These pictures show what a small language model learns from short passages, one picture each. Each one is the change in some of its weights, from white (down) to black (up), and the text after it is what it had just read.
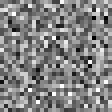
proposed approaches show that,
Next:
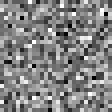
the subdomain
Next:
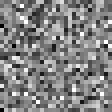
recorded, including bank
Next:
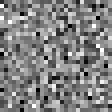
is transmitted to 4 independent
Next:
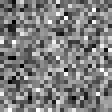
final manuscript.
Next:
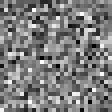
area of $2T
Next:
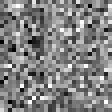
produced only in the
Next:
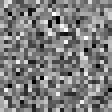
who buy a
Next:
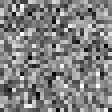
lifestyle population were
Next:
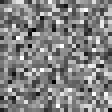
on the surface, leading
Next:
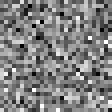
parts to a given
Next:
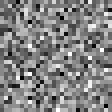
: Kidney function
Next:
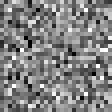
comparing with nearby
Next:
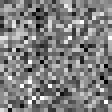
noted for the perception of
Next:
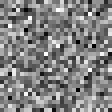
subsidization of both
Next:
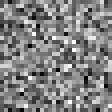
achieved. It means that
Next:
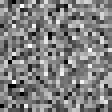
study were collected.
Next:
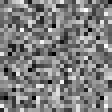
with the external environment from
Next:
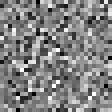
it can be concluded that
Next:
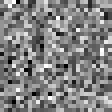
in the ruined
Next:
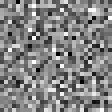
analysis, we aim to
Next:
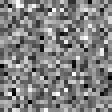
apart from promoting social
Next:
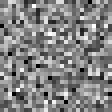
surfaces, rather than
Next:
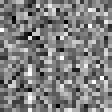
and enforcement of
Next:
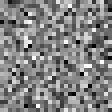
others. The existing
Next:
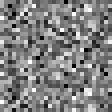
social media platforms due to
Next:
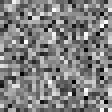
restrictions on freedom
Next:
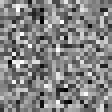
a study conducted in
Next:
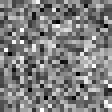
fanlari -
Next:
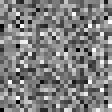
their exhibited activity against
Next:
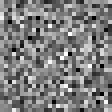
which are similar key concepts
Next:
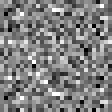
decision-making process.
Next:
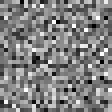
When defect extends below
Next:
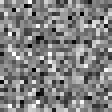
environment for students to actively
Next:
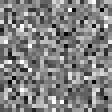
the 0.01 level
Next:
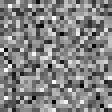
will never reply
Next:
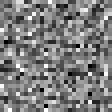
the National University of Science
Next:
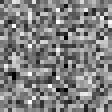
the study on the drugs
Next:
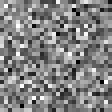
motion of the
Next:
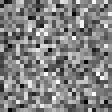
of individual user is difficult
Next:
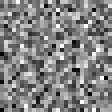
and Geometry,
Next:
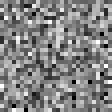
was intimately related
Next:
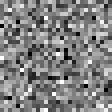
was selected from the government
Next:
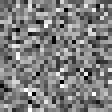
FAIR data assessment
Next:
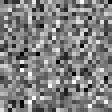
between the two questionnaires
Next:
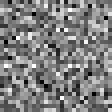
evaluated using chest CT
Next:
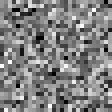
to be achieved, this
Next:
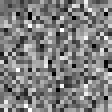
and Regression Tree
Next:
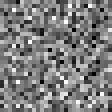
vision. CBIR
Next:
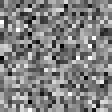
mysterious fact
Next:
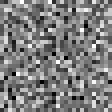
through the integration of clinical
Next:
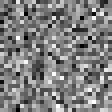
in Taabo
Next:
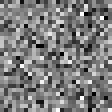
policy choice on Scenario
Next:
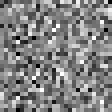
can be measured with
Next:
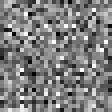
/ professor
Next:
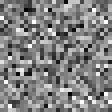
the nanofluid
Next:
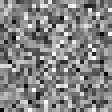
origin, are not subject
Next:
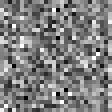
but poor recall, indicating
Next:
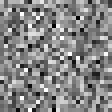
development cycle, with the
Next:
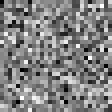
short reference about this.
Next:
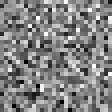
ensure that you are not
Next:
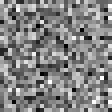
subjects, except for subjects
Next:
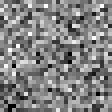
19.1 times more
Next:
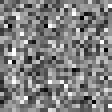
likelihood classifier for
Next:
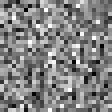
legal This paper is in
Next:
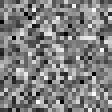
as a factor,
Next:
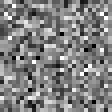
has been declared a
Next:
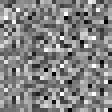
Although a variety of
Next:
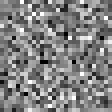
as the outlet,
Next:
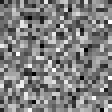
embodiment of the
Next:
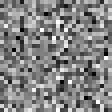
test is employed to check
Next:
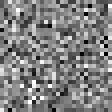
significant partial effect on the
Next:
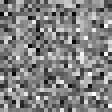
but also of additional means
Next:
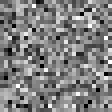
stable strategies applied by animals
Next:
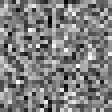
time periods (for first
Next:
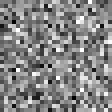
on climatic and soil
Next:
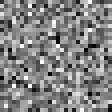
component. Fig. 1
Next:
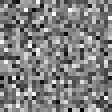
\ln y + m
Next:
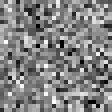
being 'Black'
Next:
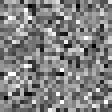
an elegant
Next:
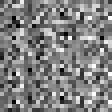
as a result of
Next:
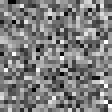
data. In the final
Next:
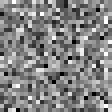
of sports infrastructure on the
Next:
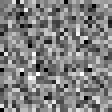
challenge is to enable companies
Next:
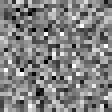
to be satisfactory,
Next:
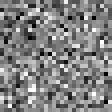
so we need a limit
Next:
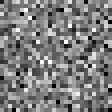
individuals? [d]
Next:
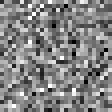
normal and the lower the
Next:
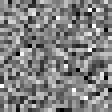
Alaska Center
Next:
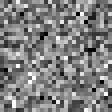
TCP Polling
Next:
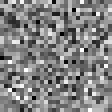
direct sunlight; through
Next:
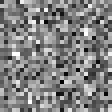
AWS Open Data
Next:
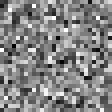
homes. This has
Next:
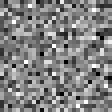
as categories). A conventional
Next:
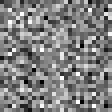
factor explaining varying
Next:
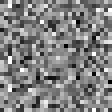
electronic states, generate flexible
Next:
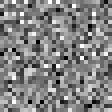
decades, remittances
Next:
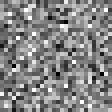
Stirling numbers
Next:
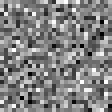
prerequisites of
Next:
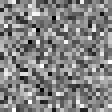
do these demographic profiles affect
